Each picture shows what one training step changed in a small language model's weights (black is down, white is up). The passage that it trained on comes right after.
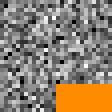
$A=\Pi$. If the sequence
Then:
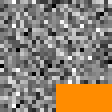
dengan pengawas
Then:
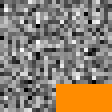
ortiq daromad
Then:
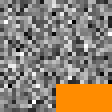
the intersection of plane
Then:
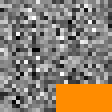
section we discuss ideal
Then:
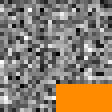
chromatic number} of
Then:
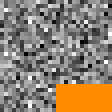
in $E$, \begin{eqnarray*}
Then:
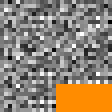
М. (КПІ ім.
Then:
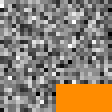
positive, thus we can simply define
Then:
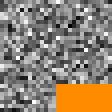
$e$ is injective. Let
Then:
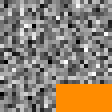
maximal torus in $H$.
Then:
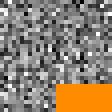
относящимися к
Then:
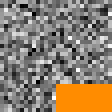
aprendizado. A
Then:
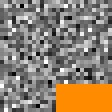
to determine the stability of
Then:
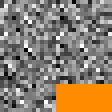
Imom Nabaviy
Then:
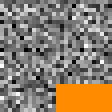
noticias rigurosas
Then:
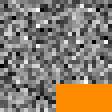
jihatidan yangi
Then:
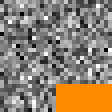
счет комбинации
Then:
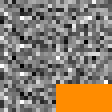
1, does not have this
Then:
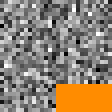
году [было]
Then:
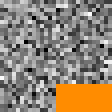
Theorem \ref{T:Ap
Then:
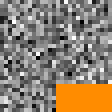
of our bounds implies that
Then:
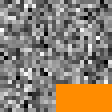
steps. For $\delta$ to
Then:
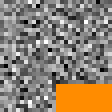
this highly dimensional loss function
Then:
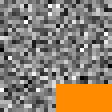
Gestion, AES »
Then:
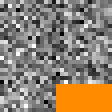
is not supersingular if
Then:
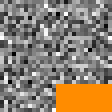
tecnologias e redes
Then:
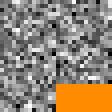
K.\ H. Leung and
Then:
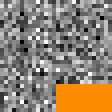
random variables $X$
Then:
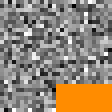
in this tube. We define an
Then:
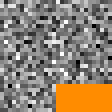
given by \begin{equation}
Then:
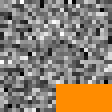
que permitan la integración
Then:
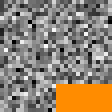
erlauben das Land
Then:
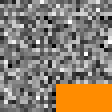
\xi = - \varphi X$ which
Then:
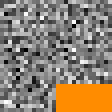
Colorni – G.
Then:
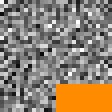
«бинниги» и
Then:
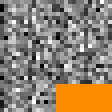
xususiyatlari til
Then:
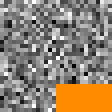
for $\mathbb{R}^4$ so
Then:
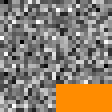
Therefore, $F_0\in
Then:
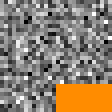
atividade [...] os
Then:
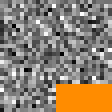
and Sitara}, \cite%
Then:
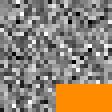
\ \section { A Construction
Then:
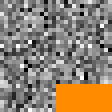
1$ gives naturally
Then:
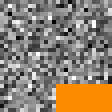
plantas, animales y
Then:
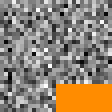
ijodiy parvozlarga
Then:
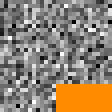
We would like to
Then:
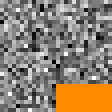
supply chains.
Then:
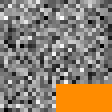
one of them is information
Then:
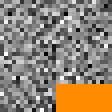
be a sub-, respectively a
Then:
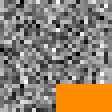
as $\varepsilon\to0$.\\
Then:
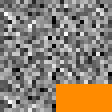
Euler zeta function at positive
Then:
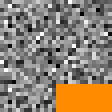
not perfect. But there are
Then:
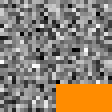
$$ We see that the system
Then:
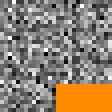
interpolatory projection
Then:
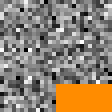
$b$ by the formula \[
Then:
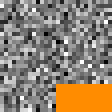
slechts één computer
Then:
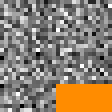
approximate the solution of partial
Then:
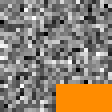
$O$ from its integrals over
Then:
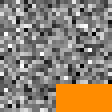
(*) Partially
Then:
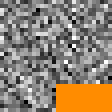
foi acionada para
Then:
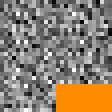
ilm olishga,
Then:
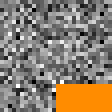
estimate on (nonlinear)
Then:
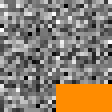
of the order and the minimum
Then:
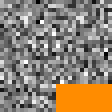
placed on the contrast
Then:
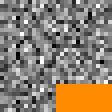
нормализации и
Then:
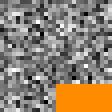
X \times Y, k \in
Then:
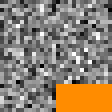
слід Канади,
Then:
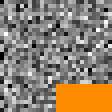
connected étale algebra
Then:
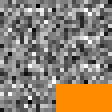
близьким за
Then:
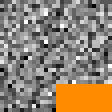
known important fact is that
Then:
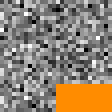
in the proof of the claim.
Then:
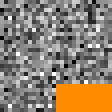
- **Accès
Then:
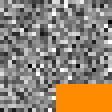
in literature and in this
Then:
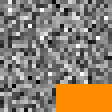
the sub-matrices
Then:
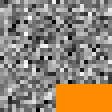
the Sasaki metric. Let
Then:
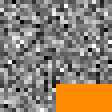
a canonical inclusion of the
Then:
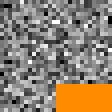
Informiertheit zum
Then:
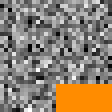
forma dedutiva, com os
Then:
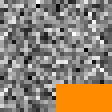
easily be recovered as
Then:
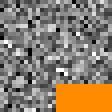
que atualmente é muito
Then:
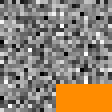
\begin{equation*} r =
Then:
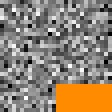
Sufianti, E.
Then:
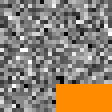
existe une suite de
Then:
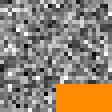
was pointed by G.
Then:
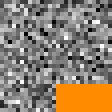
bilan boyitish
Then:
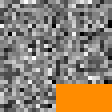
davri uchun zarur
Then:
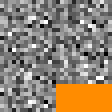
the present paper we focus on
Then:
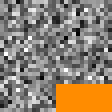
задачи учебного
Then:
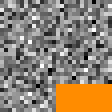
We chose our restrictions on
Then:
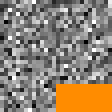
joylashgan; d)
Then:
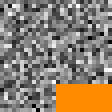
The relaxation of (C2)
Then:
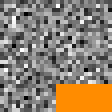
but non-compact)
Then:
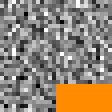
following genericity condition holds
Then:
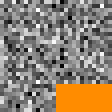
millat vakillariga
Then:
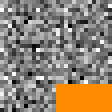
di particolare rilievo
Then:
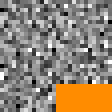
Kershbaumer F,
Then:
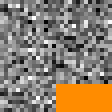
fixed point as in theorem 8, one
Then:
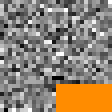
tre interagiscono tra di
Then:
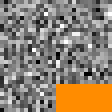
J_c$ via the closed
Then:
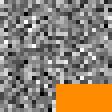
MPC, it may also
